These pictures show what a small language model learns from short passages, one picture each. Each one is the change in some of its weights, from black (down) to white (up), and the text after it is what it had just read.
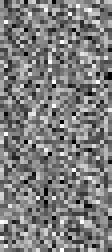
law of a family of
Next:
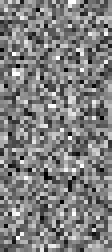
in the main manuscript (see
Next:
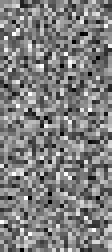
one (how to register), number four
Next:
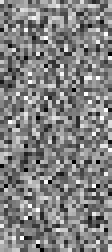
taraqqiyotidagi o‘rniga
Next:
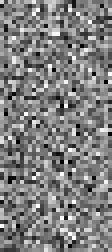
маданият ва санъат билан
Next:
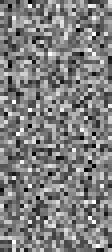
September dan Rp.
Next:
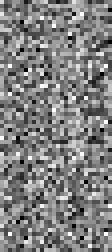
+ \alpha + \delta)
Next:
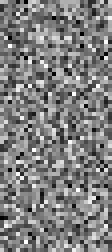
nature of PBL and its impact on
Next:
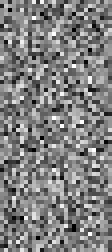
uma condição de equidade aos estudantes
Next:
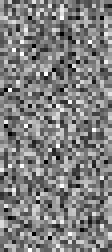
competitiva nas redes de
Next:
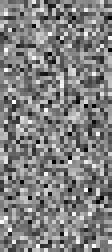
form of games. During the
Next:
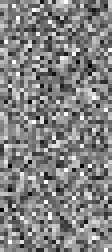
common mean to overcome the
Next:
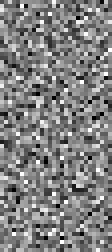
responda con contundencia a las
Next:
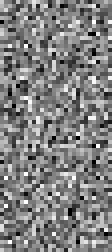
A (2023) Transcriptomic
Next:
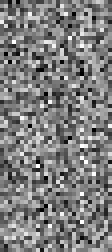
Hom, Hong Kong SAR, China
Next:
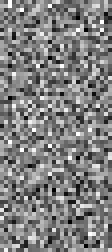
leakage analysis, use the following command:
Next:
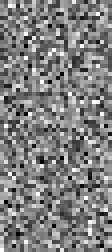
- ⁵ Department of
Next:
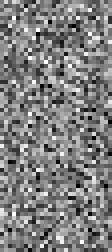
solid fiber °C 70
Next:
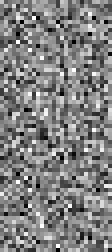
должна являться
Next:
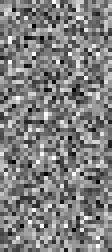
do ligamento redondo com uma tração
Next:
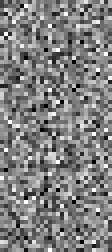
oshiradi. Ichki hisob
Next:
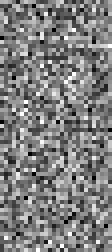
observational points of the FGD.
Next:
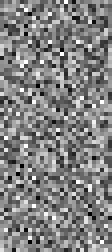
relevancia que tiene este
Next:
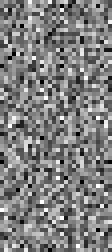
[2]. Safronov V.S.
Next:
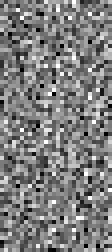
традиції класичного
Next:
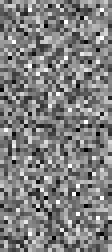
13. Шинкарёв
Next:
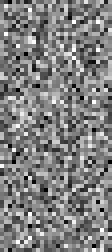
qilganlar. Shu sababli
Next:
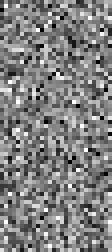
ingredients. A Market study of
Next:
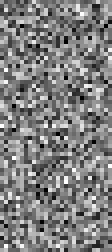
With our approach, the ability to abstract
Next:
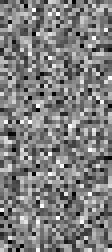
its functionality (Gessner *et
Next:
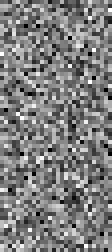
greywater, as highest
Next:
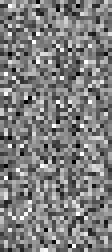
gypsophile floras.
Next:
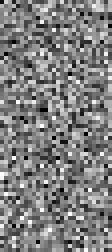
необходимо особое
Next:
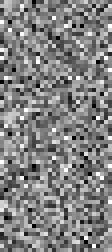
diarreicas, incluindo
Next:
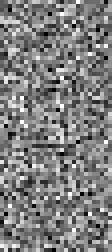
impropres dans un texte
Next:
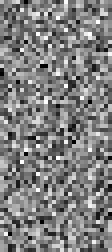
data update efficiently. In
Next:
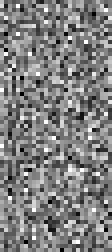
is shown that a multi-target approach is
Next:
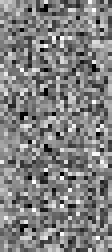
with regular touchpoints among
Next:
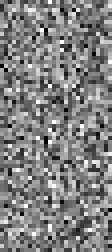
qarashlari uyg‘un tarzda
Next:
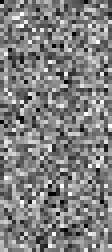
materials to act as nanoheaters
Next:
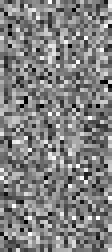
qarashlarini mukammal o'rganish
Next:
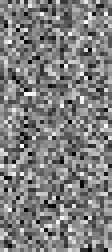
der Weiterbetrieb der Software
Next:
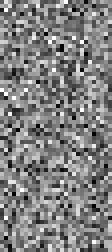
engagement must take precedence in the
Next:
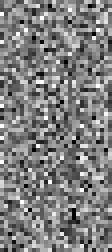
Málaga, Andalucía
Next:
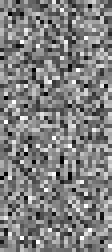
recognition of objects solely
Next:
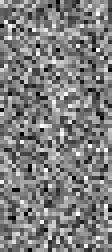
fonctionnel (performance de la
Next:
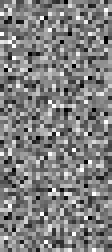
os equipamentos não podem ser
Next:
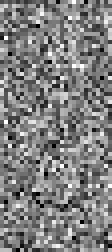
the need for more specific protocols,
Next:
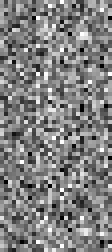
ставлення викладачів до
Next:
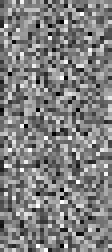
фильтрационные потери
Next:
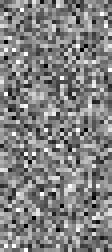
the full development of the child it is
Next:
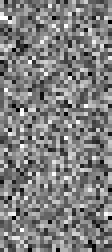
projects for rare diseases that
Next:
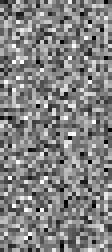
qué es lo que las imágenes nos
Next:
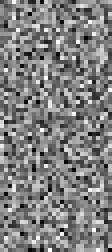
Baxrom Salomovich yuridik
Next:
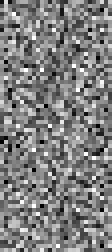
Etherscan. Diseño:
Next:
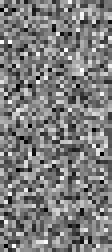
10cm 70 Yarn filament
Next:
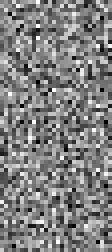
a Crosshead Trunk Guide
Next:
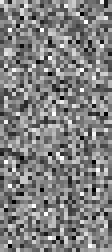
que relaciona o si mesmo e
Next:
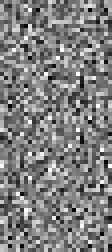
(P) from heterozygote
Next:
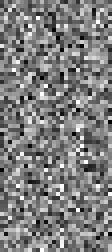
Минздрава России от
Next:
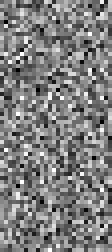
finalizar la misma. A la
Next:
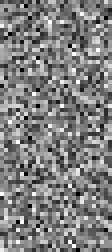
materiaal en prijzen van
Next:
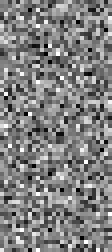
aspects of development of the transport complex in
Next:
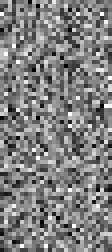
in both selling and production. Production
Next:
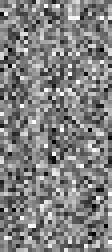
was the development of components for the
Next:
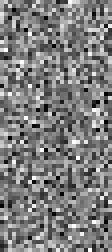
development of the EU security and defence
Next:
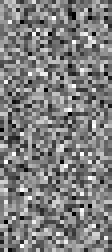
of the moulds constructing the Zupal
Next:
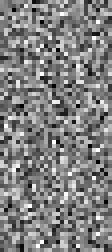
yutuq edi. Albatta
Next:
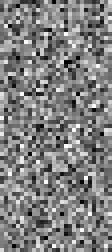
Doctor of Medicine, Head
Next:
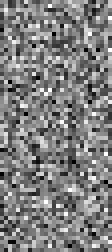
of creators and performers, who are the
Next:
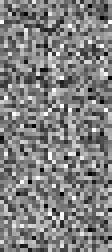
с интеллектуальными
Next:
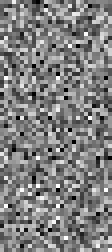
performed under an incident plane wave
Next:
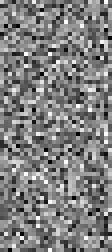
optimizm, mazmundorlik,
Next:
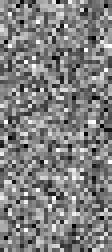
the need to modernize educational processes is
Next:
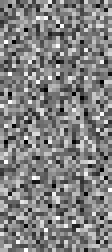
Ela pode levar a uma redução
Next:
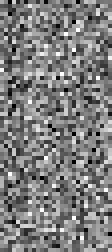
O'rinboyev A. –
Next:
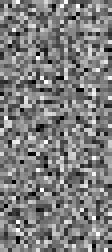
рака возникают у
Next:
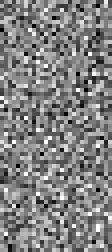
convoyes paraguayos,
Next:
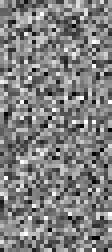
due to the impact from high temperature and
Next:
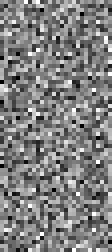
phased array antennas,
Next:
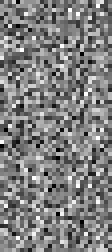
cells with hyperchromatic
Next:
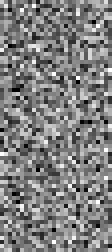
M., & Turdieva, N.
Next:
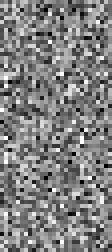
se desvanecen. El ser moral
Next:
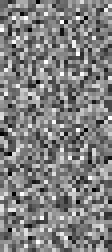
changes in body size, functional
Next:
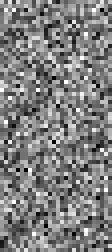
The need for assessment of irrigation water
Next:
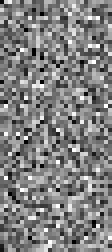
the Obukhov length, H is the
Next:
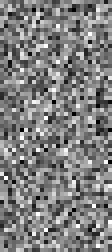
associated with an extrinsic-social
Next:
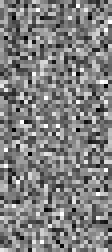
gravity phenomena,
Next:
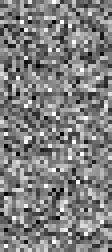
10. Комаров А.П. О
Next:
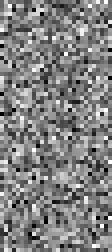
analyzed trends in insurance and
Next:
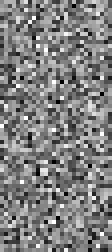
do not lead to differences between social classes,
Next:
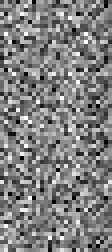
interativo e sua capacidade para
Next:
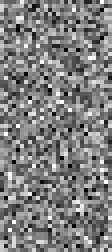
4 Level of satisfaction Figure 4
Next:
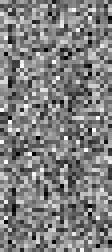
current year have to be compared with those
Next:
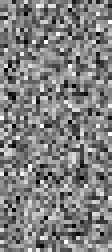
authors have established a new
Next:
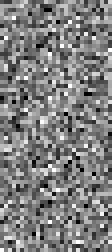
The measurement test bench described
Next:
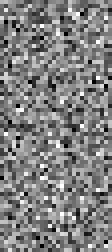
grano por sobre los límites
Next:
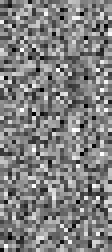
both composites. Fairly
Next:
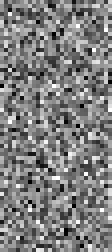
було зроблено від
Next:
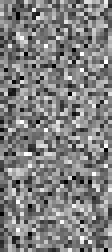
cultura (WEEKS et al.,
